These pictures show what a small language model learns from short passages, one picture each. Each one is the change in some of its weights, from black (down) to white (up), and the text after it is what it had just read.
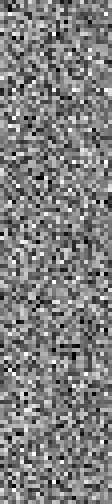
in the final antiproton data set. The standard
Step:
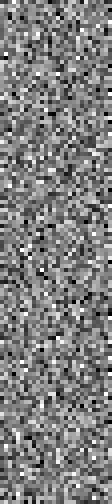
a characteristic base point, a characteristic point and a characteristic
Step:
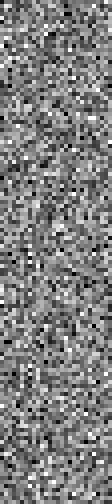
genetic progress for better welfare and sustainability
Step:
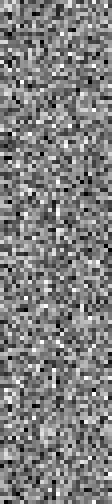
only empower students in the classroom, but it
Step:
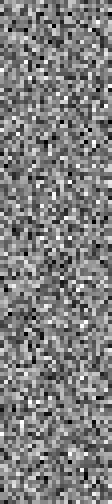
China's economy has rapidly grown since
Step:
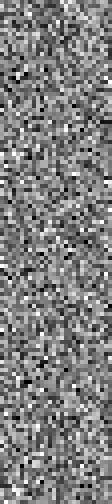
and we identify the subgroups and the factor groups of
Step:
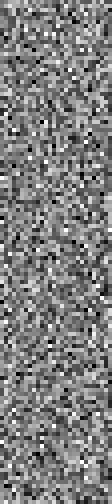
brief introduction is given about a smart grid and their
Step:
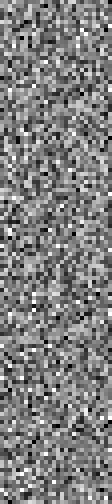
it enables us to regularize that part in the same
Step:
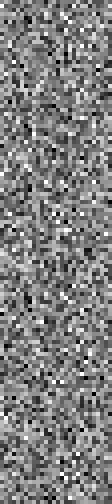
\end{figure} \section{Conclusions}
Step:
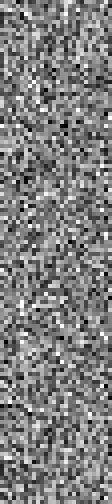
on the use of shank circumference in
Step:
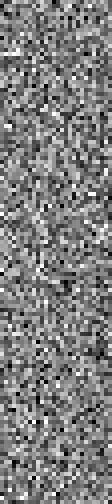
complex ellipsoid $\mathrm{E}$ at
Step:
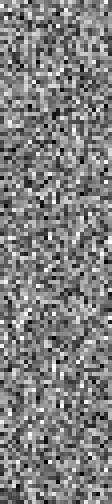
of a spherical concave surface, a trench
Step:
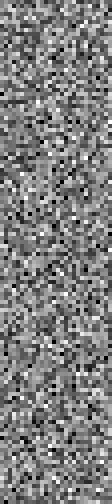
case-specific. Here we test the concept on
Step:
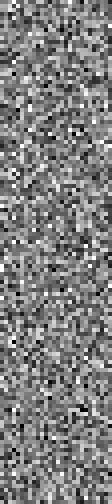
the slab divided by its heat capacity. Thus,
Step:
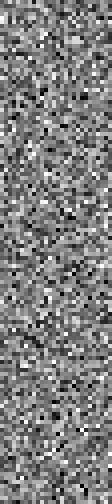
Löbl & Smetana, 2010:
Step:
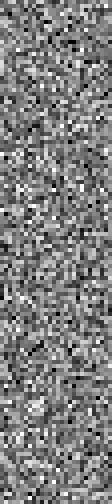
oriented surface equipped with an orientation preserving homeomorphism
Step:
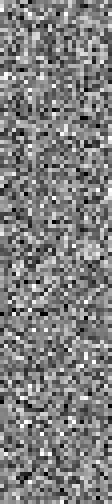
of corruption; Albania;
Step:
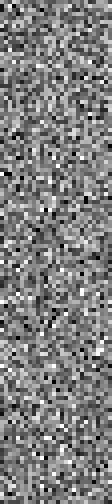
\R^{n \times n}$ and $E
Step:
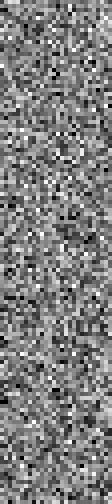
irrigation. This paper uses GIS and
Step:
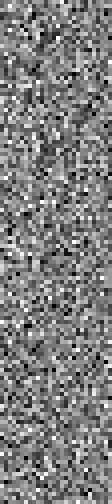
is equivalent to directly solving the maximum likelihood problem defined
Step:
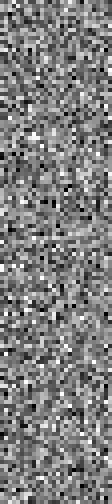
the surface of the square root is defined by
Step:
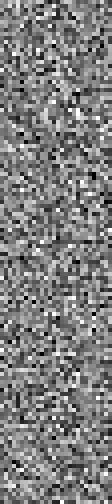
articles published in English were included in this study.
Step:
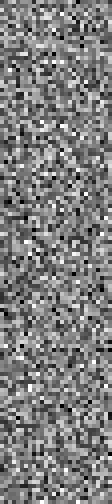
monitoring of machines status on the shop floor
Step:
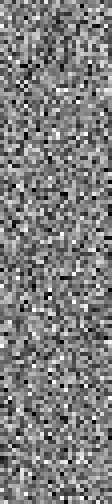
It follows that: $$I'_1 = 4
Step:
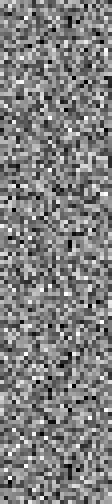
diagram for this model. In the case of the
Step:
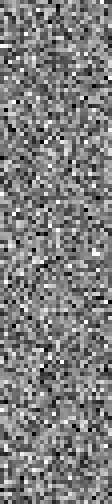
most pronounced. Since FDFD remains
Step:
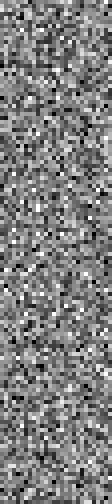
of regular health checkup by diabetic and
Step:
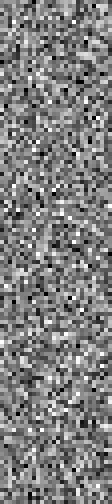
filter of L_B . Theorem 2.9.
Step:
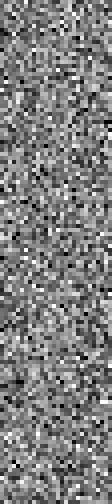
un corps $p$-adique.
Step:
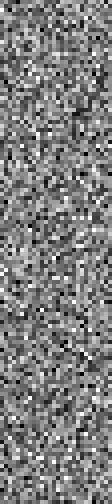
quasi-static solid mechanical- and computational
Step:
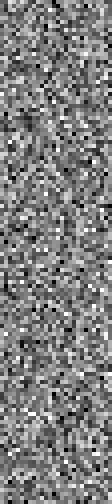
diameter. A deformation result of this procedure is illustrated
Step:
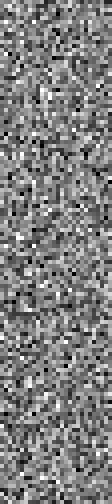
also demonstrate an explicit formula for the trigonometric
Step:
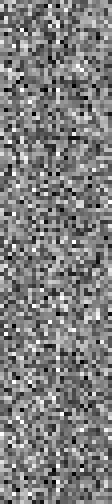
which is not simply connected and so symplectic
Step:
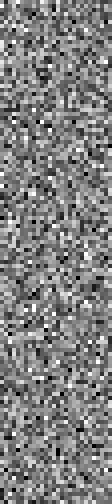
index). Now we can apply our model Hamiltonian results
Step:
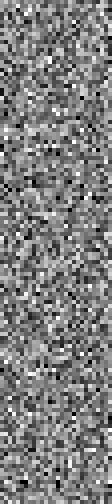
there is a lower risk of hydrogen-related effects
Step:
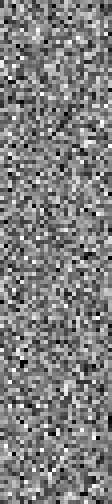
t=TSM1(i); end end
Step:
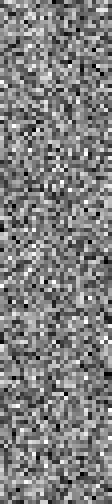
Akola. 4 Associate
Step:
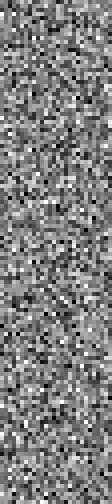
[30] was employed to determine the molecular interaction free
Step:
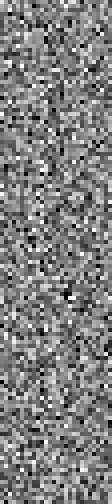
for the joint estimation of Doppler shift and frequency
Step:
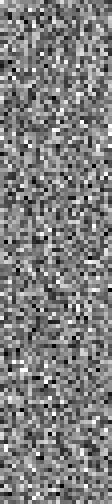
take a kernel-oriented perspective by first choosing
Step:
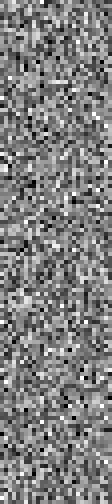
has the right sign at $-1$. Consequently,
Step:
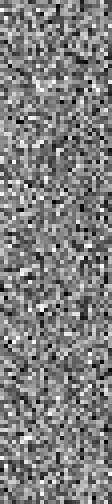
most of the finger forces were in the rising
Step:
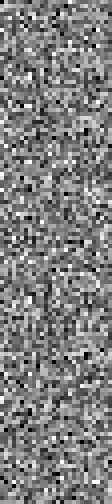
& \vdots & \ddots &
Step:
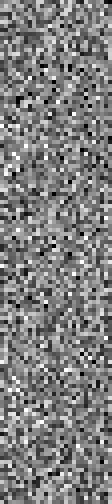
vertices in the center of the edge (since the edge
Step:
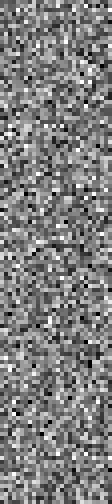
Proposition 4.3.) We give two examples of such
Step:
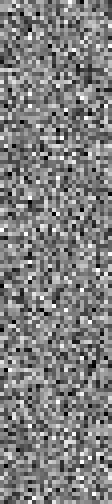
the DQs, other frequent data in secondary
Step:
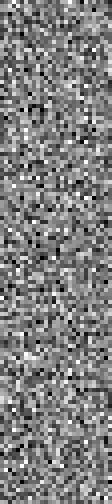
the particles selected by a specific range of the guiding
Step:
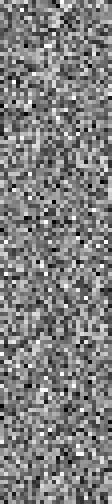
smooth $u$: \begin{align*}
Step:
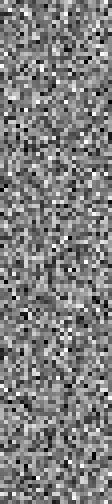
on how observation can lead to learning. Observational
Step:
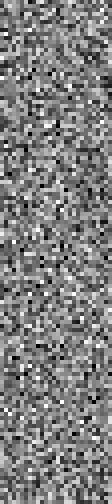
important requirement in many areas of engineering and plays an
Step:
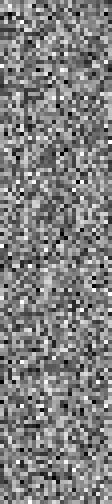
to Symbolic Interactionism, humans are
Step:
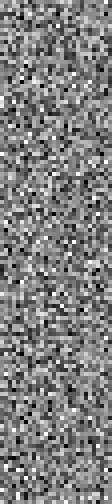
of one of their initial translations. This time,
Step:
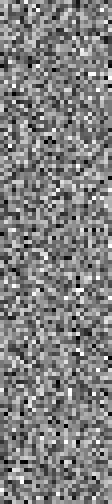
tuberculosis significantly hinders
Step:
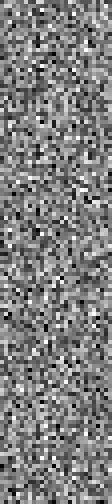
security monitoring, automobile assisted driving and
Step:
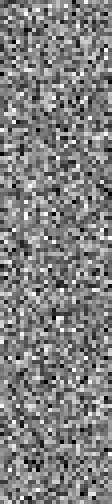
The above results make clear that the attribution task depends
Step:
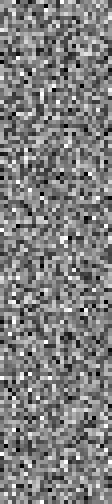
term on larger scales, leading to the creation of
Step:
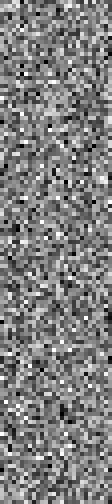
only a few respondents belong to older age
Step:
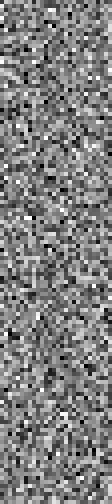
2011). Many patients opt for traditional
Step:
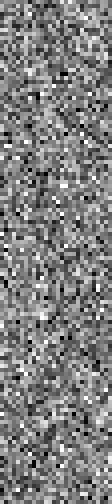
and through digital platforms, achieving financial inclusion still
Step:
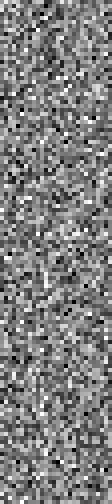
will increase; secondly, using the text information of
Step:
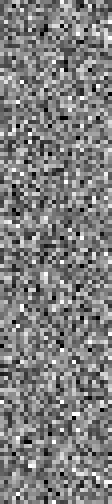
$k-$critically finite map on
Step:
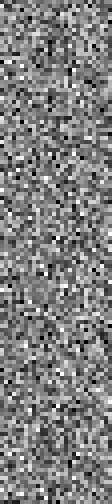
\begin{equation} \label{G2}
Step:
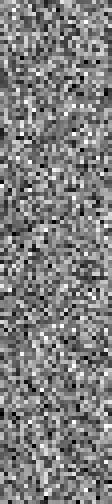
indicated that the deposition are pyrolysis
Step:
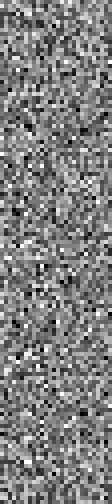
with the possibility of relating the gauge and
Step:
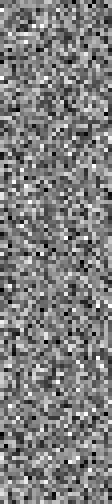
pulse here, the number density curve does not exhibit the
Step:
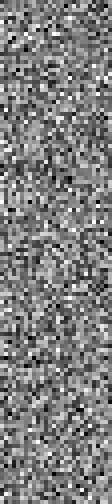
good approximation also for a heavy CP-odd
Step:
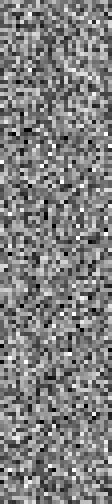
(PREC) and the supernatant fraction
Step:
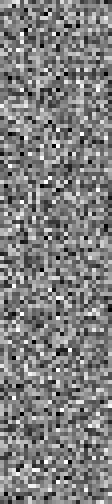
conduct a comprehensive study to show the effect of the
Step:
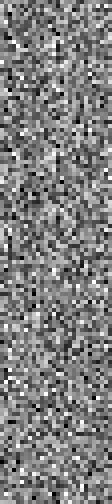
subscript ``$f$'', although purely
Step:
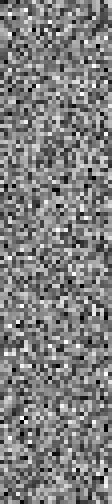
medical system that has been used for thousands
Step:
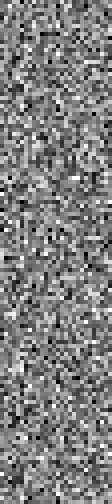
is not possible to find a k for which the given
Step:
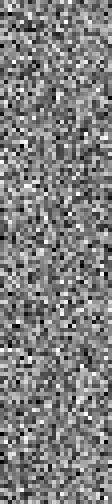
in the natural environment. Despite the associated challenges,
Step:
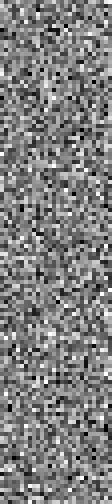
customers underlined their requirements of high service
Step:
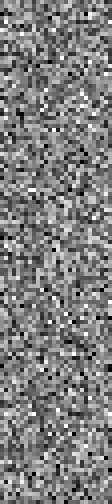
image. In that aspect, many researchers are introduced
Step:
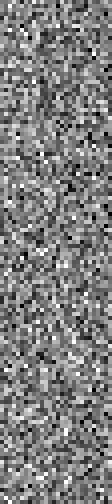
is not injective. Using the invariant of the
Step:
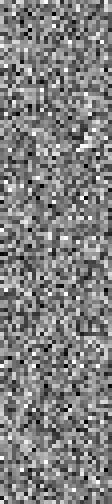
out of groups, \emph{Ann.
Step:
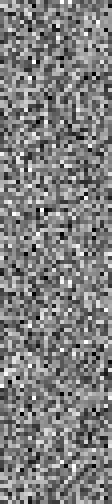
from the optimization history associated with the global objective.
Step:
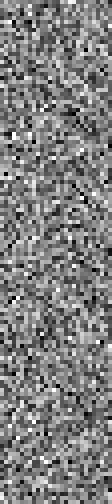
it and adapt themselves to conditions in their environment. In
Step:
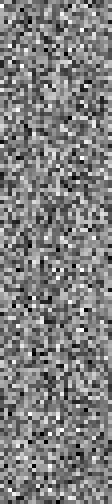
\end{remark} \begin{remark}
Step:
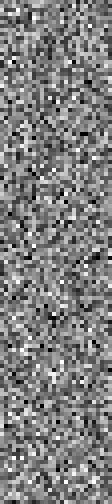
\cite{gcn}, they can reach the position
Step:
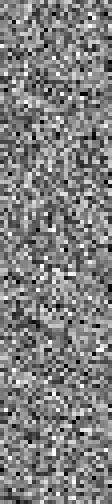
be identified: (1) MJD
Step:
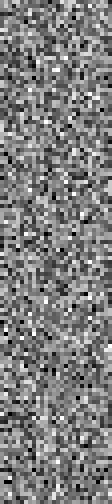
surfaces, when the trajectory curve is also a
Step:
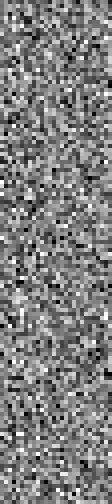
the communal clash in Sagamu that
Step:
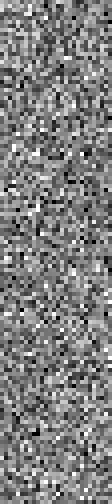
have been issued at M13 and the
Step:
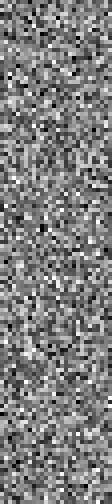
appear in the area of patterns [Henninger
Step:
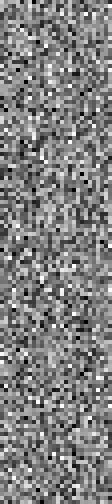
exhibited excellent floating time as well as
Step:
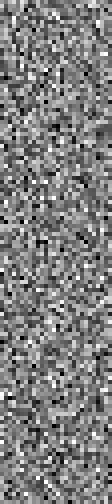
squares.\newline When $t\ge
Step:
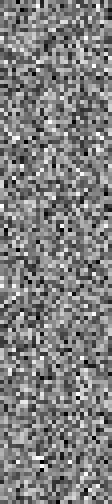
Burma 3% South India 1%
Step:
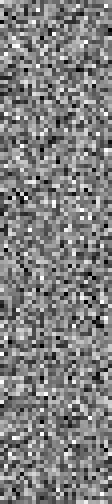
jet pair mass is only affected by the energy
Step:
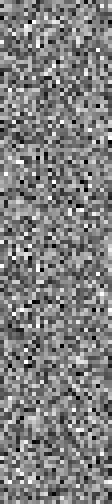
but since this (first order) ODE is not
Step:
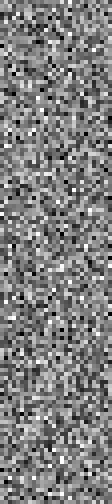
to fail. We have developed procedures for
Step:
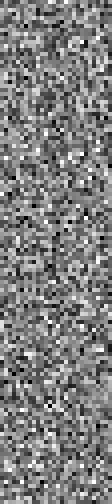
3--7\,GHz range coupled to a
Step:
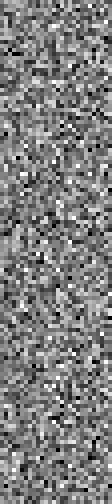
strongly connected. If~$W$ is a walk
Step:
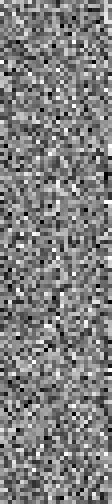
Lemma \ref{aasskk}, there is a
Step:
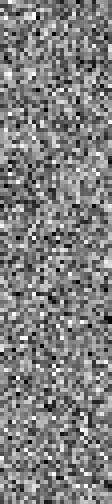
Athens Greece NTC
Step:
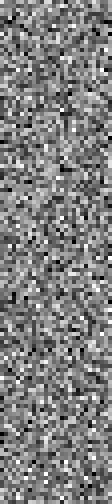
communication, we have implemented a rather general communication framework that
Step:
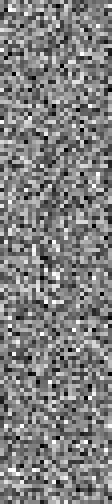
is non-degenerate at them. This implies the
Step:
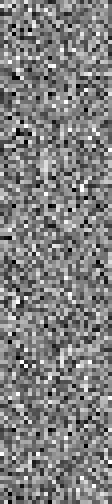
considerably (see Table \ref{table3}).
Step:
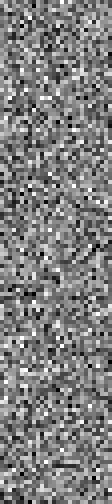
from momentum conservation found in $\exp(i
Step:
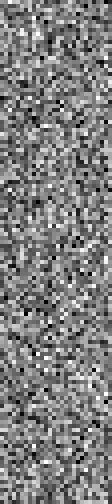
All ranges are inclusive (e.g.
